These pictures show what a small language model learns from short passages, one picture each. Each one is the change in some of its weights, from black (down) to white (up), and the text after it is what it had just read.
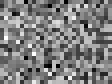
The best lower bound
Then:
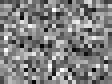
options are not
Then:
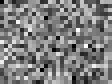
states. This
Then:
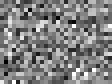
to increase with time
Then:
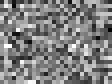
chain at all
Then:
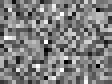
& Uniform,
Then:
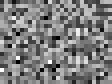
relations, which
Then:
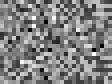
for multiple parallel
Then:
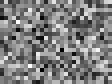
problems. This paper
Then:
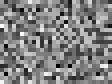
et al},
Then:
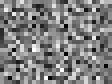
length and trap
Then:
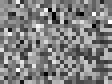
the $y$
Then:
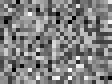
publisher =
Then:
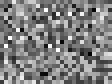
steady state
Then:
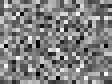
all of these
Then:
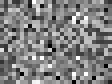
order reaches
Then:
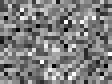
with the measurements of
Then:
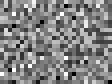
the possible slight
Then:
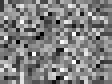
single objective function
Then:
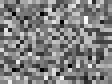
the same training,
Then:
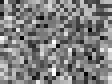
been observed in
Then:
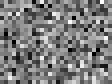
we end up with
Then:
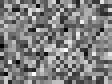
that its results for
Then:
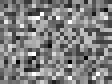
analyze vacuum
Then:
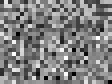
the energy function
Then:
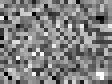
phononic and
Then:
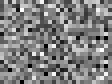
is obtained from the
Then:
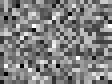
on Figure 16.
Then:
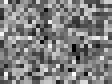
cases. A
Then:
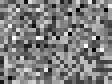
A6) or
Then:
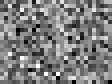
with up to one
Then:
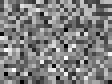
for the observed
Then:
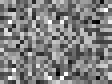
the other theoretical results
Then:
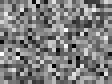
as the conditions in
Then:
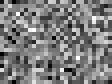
excitations, being
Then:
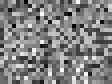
threshold. Among
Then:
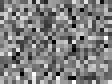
so as to match
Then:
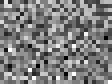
the observable
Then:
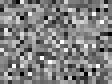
the distance is derived
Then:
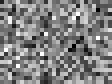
taking advantage
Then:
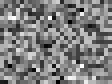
quality, so
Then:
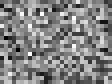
accrete a relatively
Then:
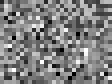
While the system as
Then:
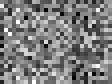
intensity threshold levels.
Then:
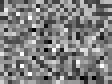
This expression is
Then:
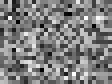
guess for
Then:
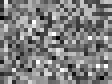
red is high,
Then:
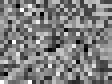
and some different physics
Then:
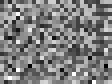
this end, we
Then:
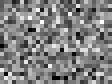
L}$. This results
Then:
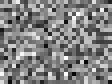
write the matrix
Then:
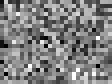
mass range of
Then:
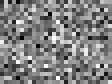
fluid element at a
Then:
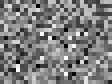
that the molecular
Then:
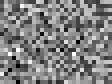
for an ideal
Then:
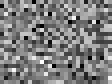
we studied the
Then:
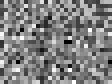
shown in Fig.
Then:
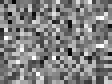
Ce moments
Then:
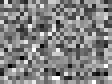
the sensitive
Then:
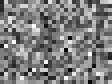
fragmentation model
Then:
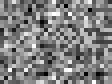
guided by
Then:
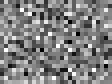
and are sensitive
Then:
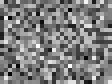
DD dataset is
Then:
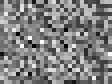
in the gas
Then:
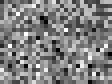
appear after changing
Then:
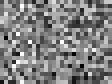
in this way can
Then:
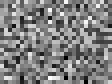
the other hand,
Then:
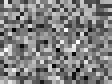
the estimate of the
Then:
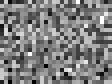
a bosonic
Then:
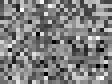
is marked as
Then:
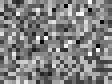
completed, vacuum
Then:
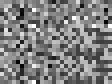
the lifetime
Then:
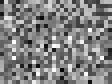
been measured by
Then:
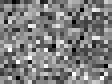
terms make a
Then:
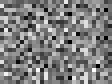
the magnitude and structure
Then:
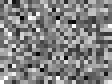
to generate all input
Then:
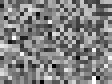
of independent invariants
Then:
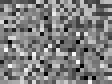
following change of variable
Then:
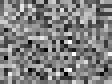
in a shift of
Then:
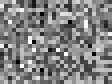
and mixed.
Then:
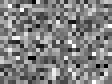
to have on average
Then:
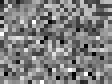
luminosity. On the
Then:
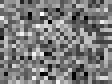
resulting band structure features
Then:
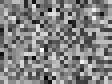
roughly in
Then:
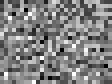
before transmission.
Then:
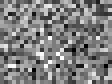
production then should be
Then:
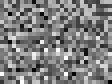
from the phase change
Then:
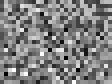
for the minimum degree
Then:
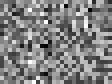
shared network
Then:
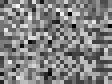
charge injection
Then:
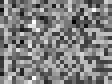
errors). In
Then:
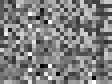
a faint
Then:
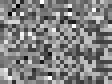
in other words
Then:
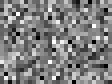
they are absent
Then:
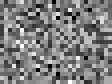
PF peaks
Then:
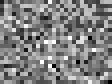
represented by the
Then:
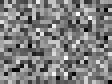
over the same
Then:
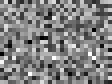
correlations, magnetic
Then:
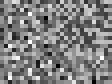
between fixed versus
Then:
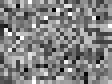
large negative pressure,
